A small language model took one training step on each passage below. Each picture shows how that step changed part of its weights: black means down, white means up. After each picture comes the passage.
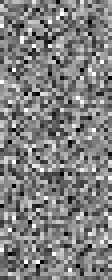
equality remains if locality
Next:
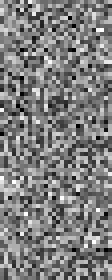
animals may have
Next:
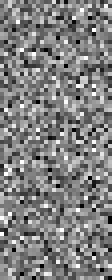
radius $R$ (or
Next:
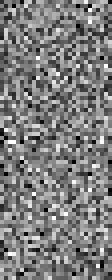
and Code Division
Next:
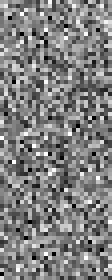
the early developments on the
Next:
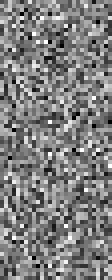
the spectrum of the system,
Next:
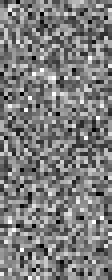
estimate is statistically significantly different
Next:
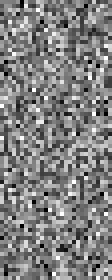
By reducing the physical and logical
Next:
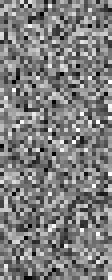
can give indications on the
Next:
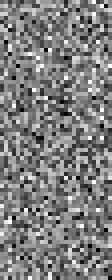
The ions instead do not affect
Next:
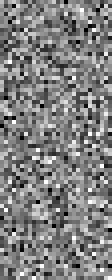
thresholds $x$ and rank
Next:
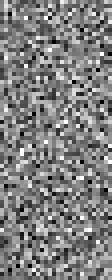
x}$ be a generic set
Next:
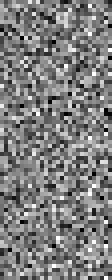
Lebedev, M.
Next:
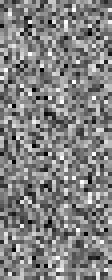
the systems with the separation curve
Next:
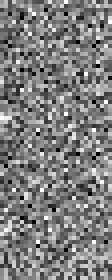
chiral symmetry explicitly, it will
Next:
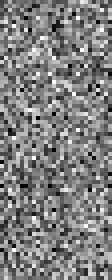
multiple spatial resolutions.}
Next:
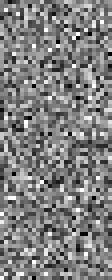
pullback of the
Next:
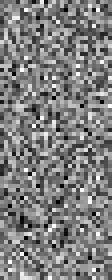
method relies on a large
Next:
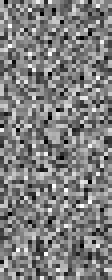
seen from the comparison with
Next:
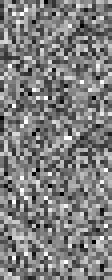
- the stream representing the
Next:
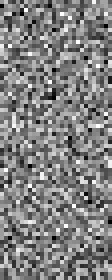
operands that are either
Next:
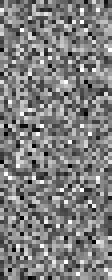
A desired application that the
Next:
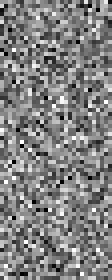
the spin and charge densities,
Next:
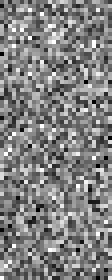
that this algorithm simply classified
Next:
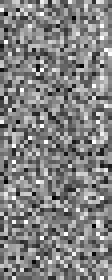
0.5em minus
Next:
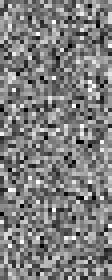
is over-subtracted
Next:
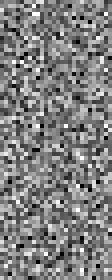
focal plane image has been
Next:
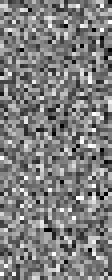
Ground-based methods of
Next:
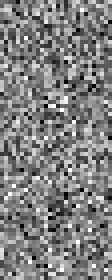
of the end user before allowing
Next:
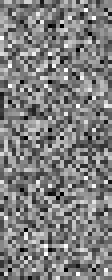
resummation in Higgs plus one jet
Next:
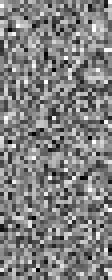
around 2 \% of the
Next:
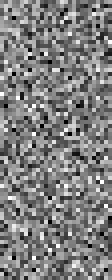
action, we give two simple
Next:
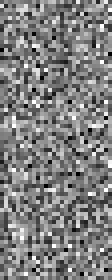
profiles are quite similar across both
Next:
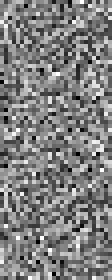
field based on spherical harmonic
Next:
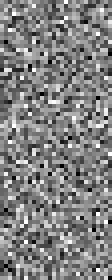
order theoretical predictions, are
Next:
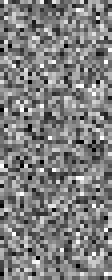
Figure 1(c)
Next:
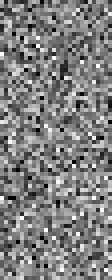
cost on the CEX
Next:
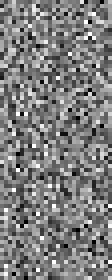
a small technical extension of
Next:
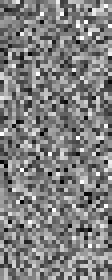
and velocity dispersions. Results
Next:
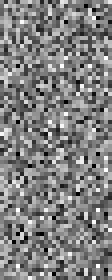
we have used to simulate
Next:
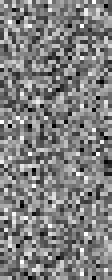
transformation has been also observed in
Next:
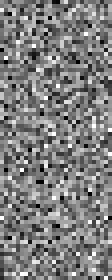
physically intuitive, but
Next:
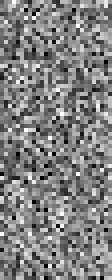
the foundation for an improved
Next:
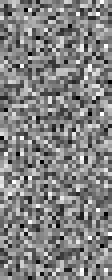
field may have exceeded the
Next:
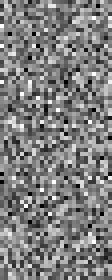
is explained analytically on approximating
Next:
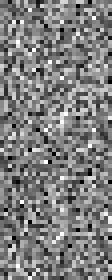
when choosing measurements to evaluate
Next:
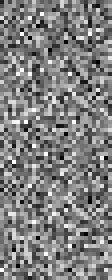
derive the following conclusions:
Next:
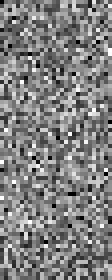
field equations are reduced to a
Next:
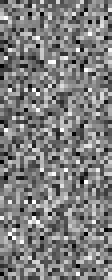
material is less likely to be
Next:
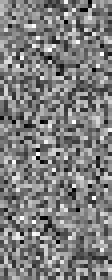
$L$ of the former
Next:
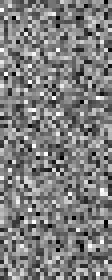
reader to the literature for
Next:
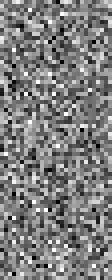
the Locality of Quantum
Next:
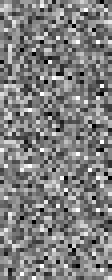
condition $ m_k
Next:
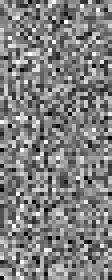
has an important effect on the
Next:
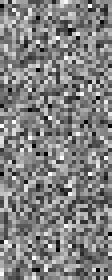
straightforward to evaluate the integral in
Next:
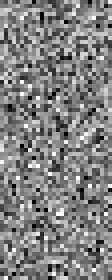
is field dependent in the massless
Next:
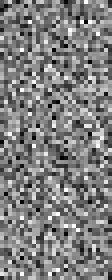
performance curves and in the maximum
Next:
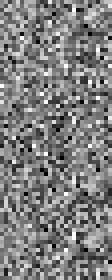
by diffusing through the entire
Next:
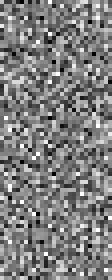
were observed simultaneously with two
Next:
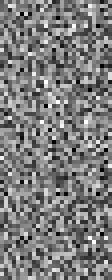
further advance studies of saturation
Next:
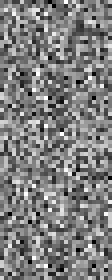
in the range of the initial
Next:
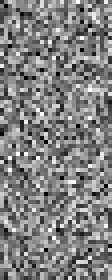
perturbations follow a Gaussian distribution.
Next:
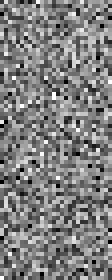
negative (positive) gate
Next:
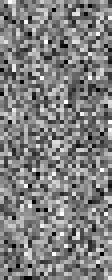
Gaussian form and the losses
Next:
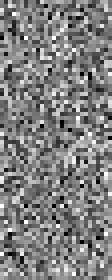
Energy Scales",
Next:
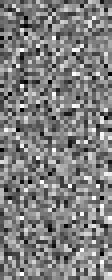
Gran Telescopio
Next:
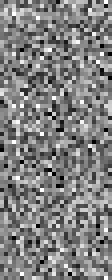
$\tilde U$ are the
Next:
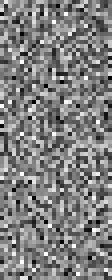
timeouts rather than changes
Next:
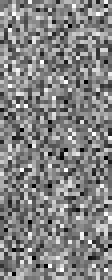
that the regression weights, are
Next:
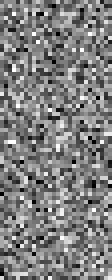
shells, the TE
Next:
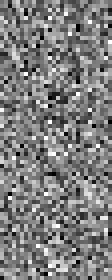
of Physics, Sofia
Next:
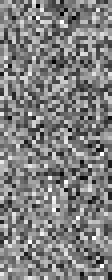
matter equals that of
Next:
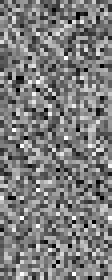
Dirichlet conditions by
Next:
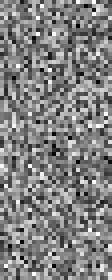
computing substrates that are
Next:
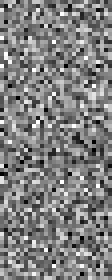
(sdO or
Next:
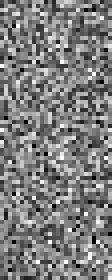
study the behavior of the event
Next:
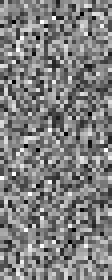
Another pair of the fermionic
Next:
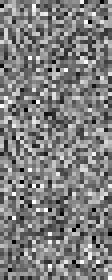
the spectrum of small angle
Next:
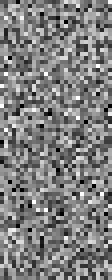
is complementary to the pair
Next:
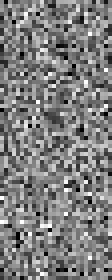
all the galaxies with detected emission
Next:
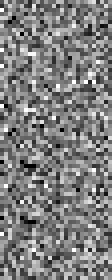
security rules in source systems to
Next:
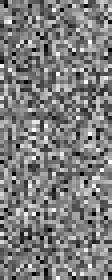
synthetic dimensions in arrays of
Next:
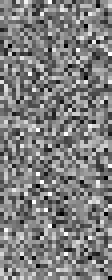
variations created by the first order
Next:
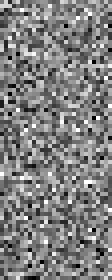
provide complementary context, including
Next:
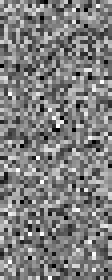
with itself. This operation is
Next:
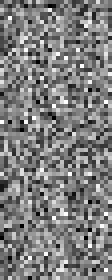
critical temperature and a renormalization of
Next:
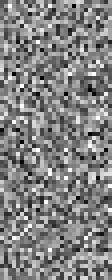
our model can, despite its
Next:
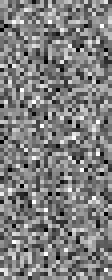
quantitatively by the universal
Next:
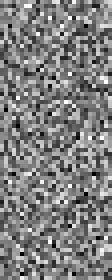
Opt. Expr.
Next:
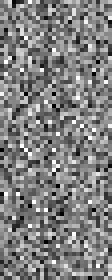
sheet under the kinematic
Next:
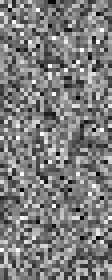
Poisson bracket of the
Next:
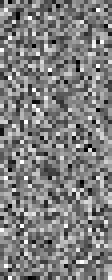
a more consistent description, one
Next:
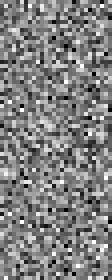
for Fit~1 and
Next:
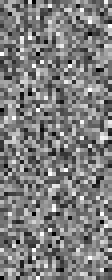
I)$ over a latent space
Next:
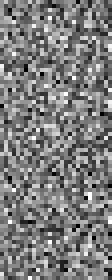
set of allowed values of
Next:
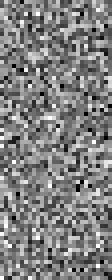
disjointed regions,
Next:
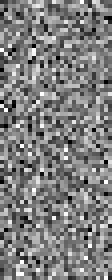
substantial training time and resources before
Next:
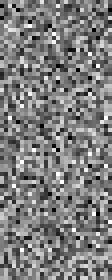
a natural (Haar)
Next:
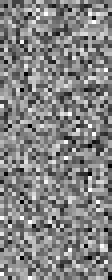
times and allow better simulations for
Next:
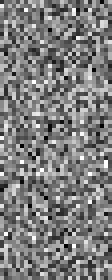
of data flow within a
